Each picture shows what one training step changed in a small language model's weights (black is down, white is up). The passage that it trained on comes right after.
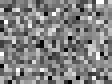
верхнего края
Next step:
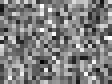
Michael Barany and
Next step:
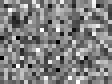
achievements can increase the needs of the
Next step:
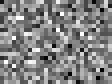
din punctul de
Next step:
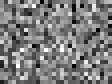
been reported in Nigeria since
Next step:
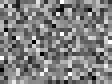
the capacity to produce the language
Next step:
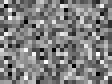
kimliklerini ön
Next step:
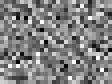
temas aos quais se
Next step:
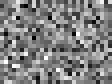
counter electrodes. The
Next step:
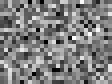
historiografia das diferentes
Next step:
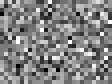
în cadrul acestui
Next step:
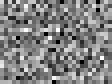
extent replaced the
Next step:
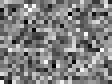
pesaing. Variabel
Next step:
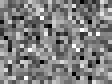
Ukrainian pedagogical
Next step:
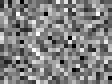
Council of Science Grants:
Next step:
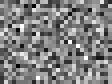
of the moon' was not a
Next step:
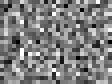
избирательного права
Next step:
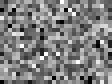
пристроились на
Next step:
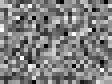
se cumple en los
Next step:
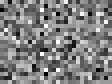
that student engagement mediates
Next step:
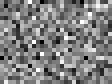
and each nodes perform a
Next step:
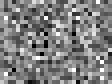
income and expenses, how
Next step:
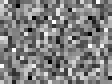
was carried out in a
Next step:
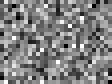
Algorithm 2 KRED
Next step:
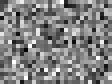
cavity is carried out by
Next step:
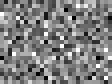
чергу, органам
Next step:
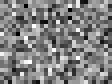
completo (3 lentes, 3
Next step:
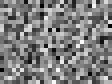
are fulfilled, the
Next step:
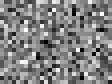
pain, nausea and
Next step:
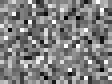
Energy, Environment and
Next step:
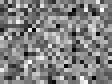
interesting solutions include, for example,
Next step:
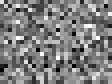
face risks related to the
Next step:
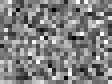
adder in Symprobe
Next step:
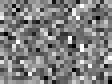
a dual analysis. Literature
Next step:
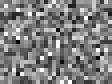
in the near future and this can
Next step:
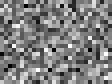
the article published in the
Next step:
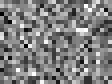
Sciences, Associate
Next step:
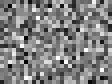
the maximization of the profit into
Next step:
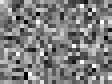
tuberous root
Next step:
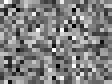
approval to the final version of
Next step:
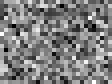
value strategy Introducción. Al
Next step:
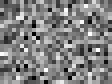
ushbu matndan kelib
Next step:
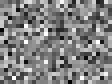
of guidelines and policies
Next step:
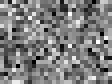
a critical resilience factor within
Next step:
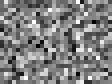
чином, але не
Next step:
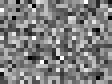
to/use the Internet for
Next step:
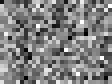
काल या
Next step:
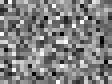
yang berbeda dan perspektif
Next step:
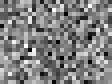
Dad Ansari SSSA
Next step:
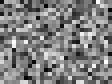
Cata-R, Catalyst
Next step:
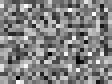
Soft Skills,
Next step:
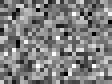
a $CTC =
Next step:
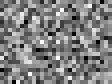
bioactive like essential
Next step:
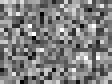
of choice—the belief
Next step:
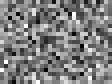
tense, as is the case with
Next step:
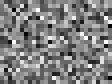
2. Shokirov,
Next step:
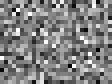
has been generated to predict the
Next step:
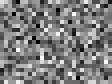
for a period of one and half
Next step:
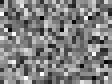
in terms of making the contribution
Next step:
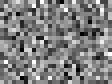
τ_i is, then
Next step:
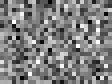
Automated and Cooperative
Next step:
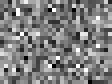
como uma patologia ou problema
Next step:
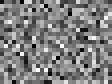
ishtirok etadi,
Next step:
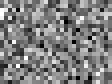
Бобур бошлаб
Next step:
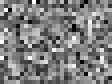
carrying out market research on the
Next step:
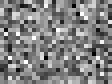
concentration of ions leads to
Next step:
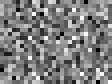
them a safe and secure
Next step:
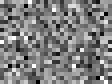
obligației care a
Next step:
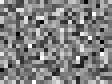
as a mathematical formula
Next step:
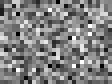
algorithms with maximum accuracy of 1,
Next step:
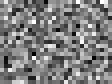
estrutura complexa,
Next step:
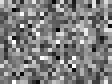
are abundant in the
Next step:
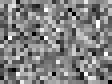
Not Pass” One of
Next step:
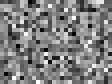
restore at least 20%
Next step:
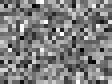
that year. Downloads
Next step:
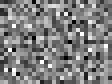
cytokines during the
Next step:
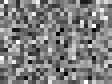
to cope with problems faced by
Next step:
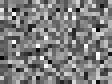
ile benzerlik
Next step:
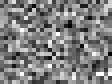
Kabiru Gulma.
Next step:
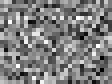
evidence for this.³¹
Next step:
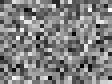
radiation exposure in children
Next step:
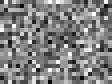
că nu putem nega
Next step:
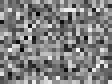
orqali qatnashish
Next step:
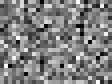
so'mni tashkil qilgan
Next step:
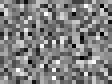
Computer Science*, vol.
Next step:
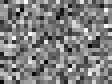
é de extrema importância
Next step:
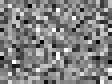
звернутися до суду
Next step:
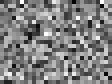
hocamız Prof.
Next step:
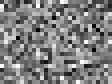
It still needs to be completely
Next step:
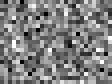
a high level of technical
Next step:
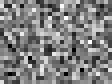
facteur de changement ou au
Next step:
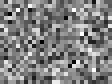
ordenamiento realizado.
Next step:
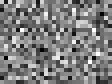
means may be due to the nature of
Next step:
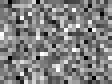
population had a mean serum
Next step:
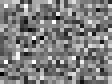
profitability of the Company
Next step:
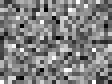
достигать высоких
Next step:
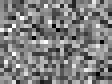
the determinants of fiscal
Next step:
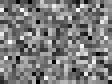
Project Sundarbans before it
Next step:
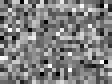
menjelaskan data secara
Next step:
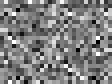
ортик маҳсулот
